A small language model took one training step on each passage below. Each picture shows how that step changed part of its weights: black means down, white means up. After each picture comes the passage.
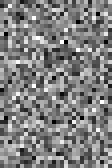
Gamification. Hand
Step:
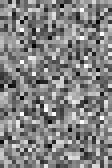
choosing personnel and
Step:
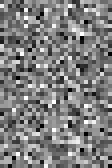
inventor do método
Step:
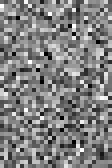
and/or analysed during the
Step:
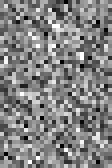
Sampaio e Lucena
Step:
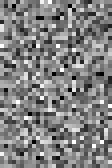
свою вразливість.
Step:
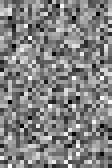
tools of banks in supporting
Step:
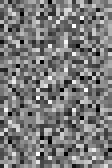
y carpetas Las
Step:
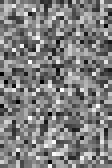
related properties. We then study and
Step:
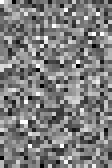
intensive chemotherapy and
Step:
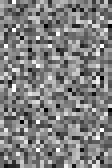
la desaparición del
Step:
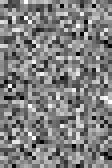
is practically nil near
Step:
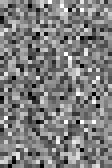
se sostendrá es que
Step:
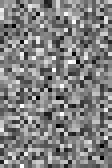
studied. The study aimed to
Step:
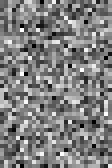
nú innan ramma
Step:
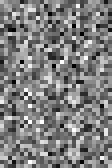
recognition challenge," *International journal
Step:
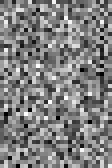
âmbito do SUS
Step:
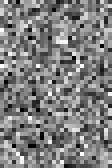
and cultural centres, we create
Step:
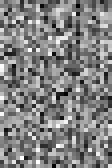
step would then be to experiment with
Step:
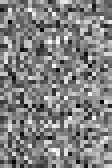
nimadur, yetti
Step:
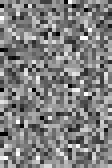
virtual space, cyber
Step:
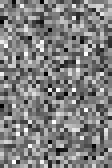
more nutritious breads
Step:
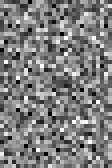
VA MUNOZARA
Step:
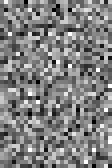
applications in insurance,
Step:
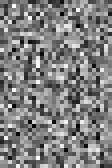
que las habilidades no
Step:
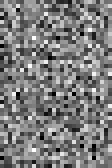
M CA Girona
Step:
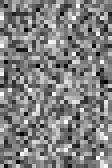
application holds data that is
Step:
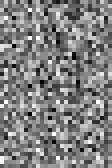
نبراسكا من
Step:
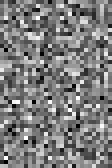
of religiosity and environment protection
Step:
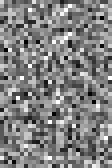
different econometric methods will contribute
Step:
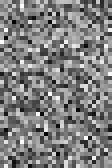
kerakki, hali
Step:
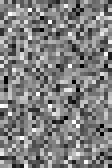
limited in the context of English Education
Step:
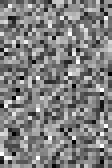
in reference [3] suggested
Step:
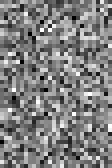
INFO Received:
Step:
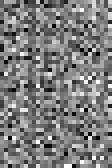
yapılmış ve
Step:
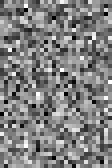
0 до 1, більшому
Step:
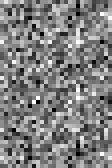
is defined on $[0,
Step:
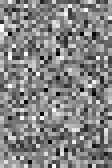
Metode dalam Meningkatkan
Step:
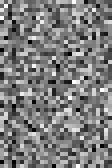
yaratilgan bo'lib,
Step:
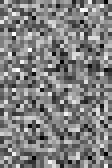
contra de la penalización del
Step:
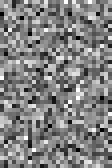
with clinicopathological features of
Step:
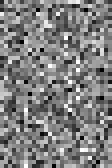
a multitude of aims for practical
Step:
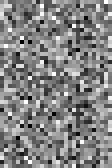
topics taught very
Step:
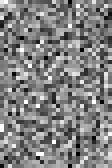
provide strong machine learning models to
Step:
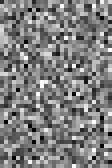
kadrlar tayyorlash
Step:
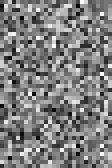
importance, both nationally in
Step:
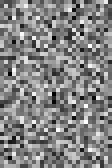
XVI-XIX аср
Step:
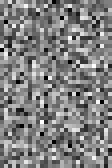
accès au crédit
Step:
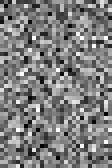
\leftarrow Y \cap
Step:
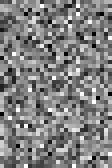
possibility of radical intervention during
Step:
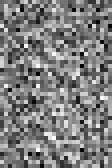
de mejora de la
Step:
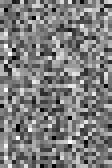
vaziyatga bog'liq
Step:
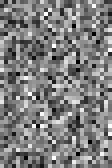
strategy, four actions framework, and
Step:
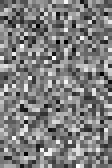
мер, направленных на
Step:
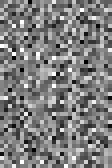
условиях мирового
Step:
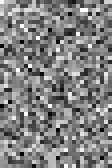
severe early and late
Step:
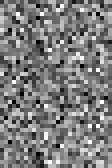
ressort de cette analyse
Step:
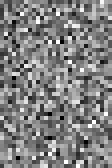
instalación interactúa
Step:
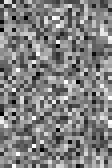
общего результата для
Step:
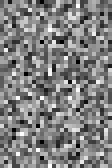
learning traditional accounting topics while
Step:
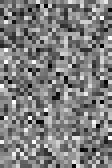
terremoto. Entré
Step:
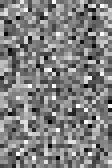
chatbot developed for the
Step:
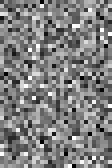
siyosat) yillarida
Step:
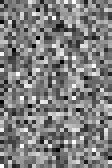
ishlashlari uchun qulay
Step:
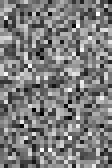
world of common human values,
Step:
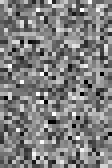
que fogem dos modelos
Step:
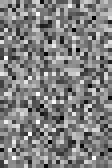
qilingan qonun
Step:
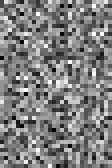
и цели инвесторов
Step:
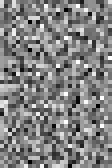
criar situações de aprendizagem
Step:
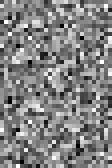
compared to products processed using
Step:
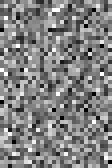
American punk rock
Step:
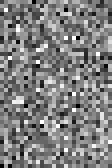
tratan a tiempo
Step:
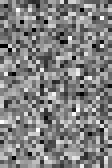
molecular electrons with
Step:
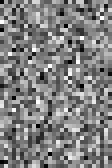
of integral valued numerical
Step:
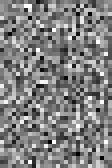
для специализированных
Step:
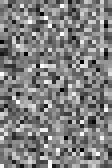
na RENAME são
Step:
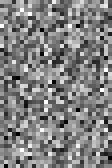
air compression is not considered,
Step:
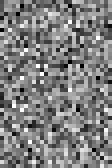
nos permitem reconstituir
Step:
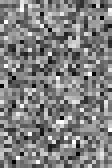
prevention and fight against
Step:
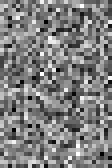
the mix, with only
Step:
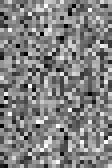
infection. Infectivity index
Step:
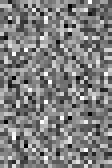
raqamli O'zbekiston
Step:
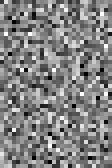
da concepção da ideia.
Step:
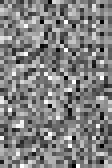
68% of them are
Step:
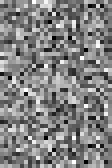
Эргашев У.
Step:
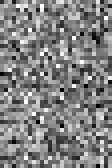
mori*) листьев
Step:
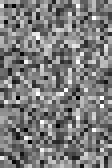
can help clarify the wear
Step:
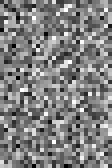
our model is significant ($p =
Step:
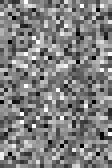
to constant light (LL)
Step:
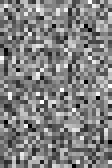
kemudian standar
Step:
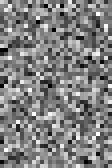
hypoxic cellular environments.
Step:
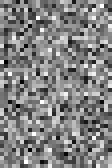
photo-damage is
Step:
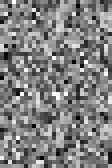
can be used to capture further
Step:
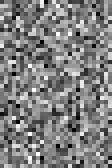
scientific works is devoted to
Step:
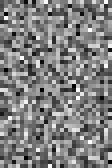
for Ethics and Integrity
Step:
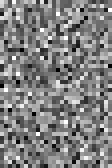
tipo de sensores es su
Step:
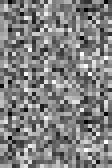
precoce no mundo do
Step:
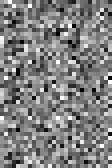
critical process denoted by
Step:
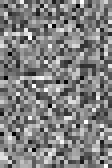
cultural conditions. By integrating institutional
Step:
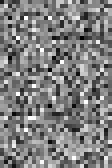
do mapeamento do processo.
